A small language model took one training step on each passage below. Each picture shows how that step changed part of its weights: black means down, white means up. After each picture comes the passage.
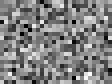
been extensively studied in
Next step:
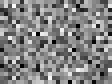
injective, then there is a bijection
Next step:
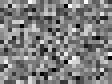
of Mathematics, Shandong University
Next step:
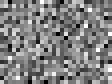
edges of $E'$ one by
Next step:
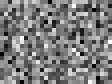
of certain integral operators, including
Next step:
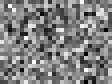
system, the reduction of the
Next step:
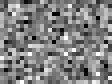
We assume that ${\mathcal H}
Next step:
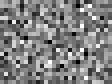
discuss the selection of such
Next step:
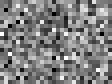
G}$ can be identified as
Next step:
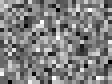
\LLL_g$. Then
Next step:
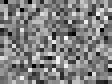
proportion of true or
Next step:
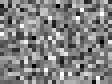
path in its corresponding construction.
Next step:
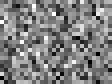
spatial complex functions are defined and
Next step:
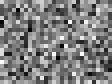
impose any orthogonality
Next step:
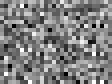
pessimistic and will
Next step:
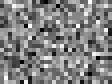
write $\g s(x)+
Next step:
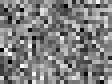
level $\Gamma$. Note that an
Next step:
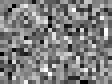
functional forests} )
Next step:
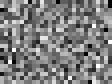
finally note that the structure of
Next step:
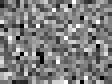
$r$ petals.
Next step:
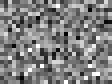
bidisc is equal to
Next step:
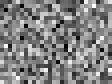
marginally resolved for
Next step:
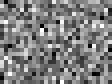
0$, where $M$ has
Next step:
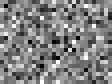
commentaries attributed to
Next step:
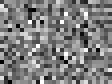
isotopic as $\F'$
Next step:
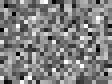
and let $\calA_{\ul
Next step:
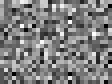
\end{proof} As
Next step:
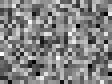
a precompact in the operator
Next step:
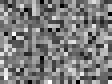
$\mathcal{H}$ on
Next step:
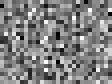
parameters (i.e.,
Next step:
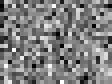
tensor product $\rho_1
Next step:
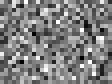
on the phase image under a
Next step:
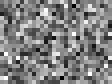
computational difficulty as one
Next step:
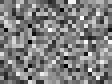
which any edge $e$ of
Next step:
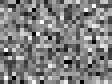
metric measure spaces with transportation
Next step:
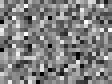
of the topic. Some
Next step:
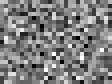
algebra of formal vector fields on
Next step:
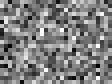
$C$ intersects every
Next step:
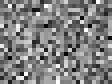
an in-flow from a
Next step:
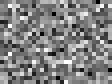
\vert Im z_n
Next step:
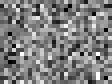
loss generality, we can suppose
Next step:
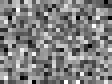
}\] This follows from the
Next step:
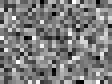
P(\mathbb{R})$ and
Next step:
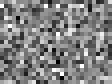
of dg algebras. Let
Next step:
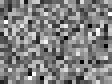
number of $\f$'s as
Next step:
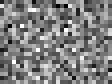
Laurent series in
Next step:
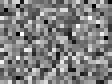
out another application of quasiconformal
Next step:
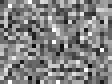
low mean degree keeps its
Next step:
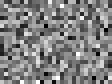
\end{cases} \] where
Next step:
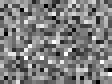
$dimH=p.$ If
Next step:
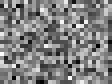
rate, which is, up to
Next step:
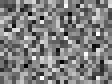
and hence, the efficiency
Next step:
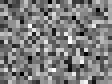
\noindent{\bf Theorem.}
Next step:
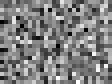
2pt minus 2pt
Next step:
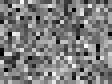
Let us briefly recall
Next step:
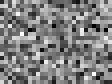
to define the rotation number
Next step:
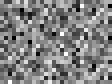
3-space are the minimal
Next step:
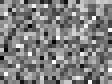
is bounded and in view of
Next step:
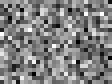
level of accuracy corresponding to the
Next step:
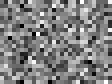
in the ideal, then the resulting
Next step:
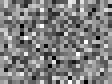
in order to discuss the
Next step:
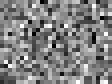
unique time $\omega$-periodic
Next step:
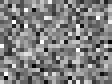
well-behaved case,
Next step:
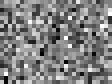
a Banach-algebra predual.
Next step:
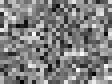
time, is transferred
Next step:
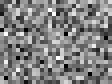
the total field on the surface of
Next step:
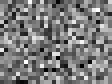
concepts: the
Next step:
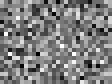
are often natural splittings
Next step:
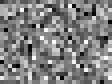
solution $x_0$ which
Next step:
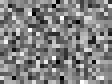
set of parameters. For sake
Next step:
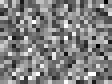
has given a short argument
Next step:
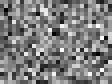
latter implies \cite{tian}
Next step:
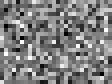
$\R$. Note that this implies
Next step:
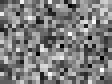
Lie algebroids
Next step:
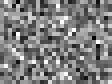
$X$ be defined by the
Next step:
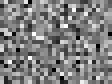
Let us start with some notation.
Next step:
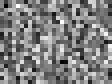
H, F)$ denote the maximum
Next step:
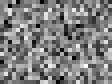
as an additional Jordanian
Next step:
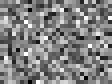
methods are nonparametric and
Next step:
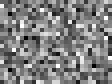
parameter dependent problems, but in
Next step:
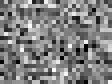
$G_F$ consists of
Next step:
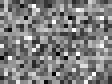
is the set of all msets
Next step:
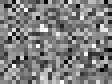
of $\Omega^>$ is
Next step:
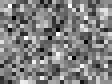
Lipschitz condition, the convergence to
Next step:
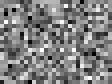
by the methods of [3;
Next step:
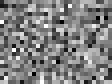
smaller as {\itshape
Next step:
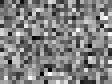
$$ Using the elementary inequality
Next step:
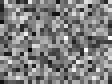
the toy Fock space
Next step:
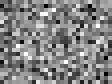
paper, we detail the
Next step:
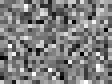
large class of these equations, we
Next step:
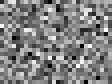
it to the homomorphism of integral group
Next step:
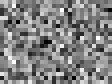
not an independent proof; the results
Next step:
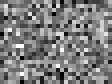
\begin{abstract} In this
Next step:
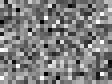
\advance \xpos
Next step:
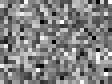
example if $j$ was in
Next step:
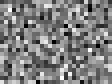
requirement, BP seems
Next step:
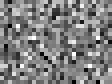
history, starting with
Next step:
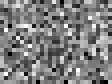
S$, then \[ p\bullet
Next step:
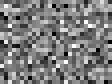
\maketitle \begin{abstract}
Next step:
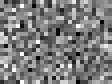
respec\-tively.\ Moreover,
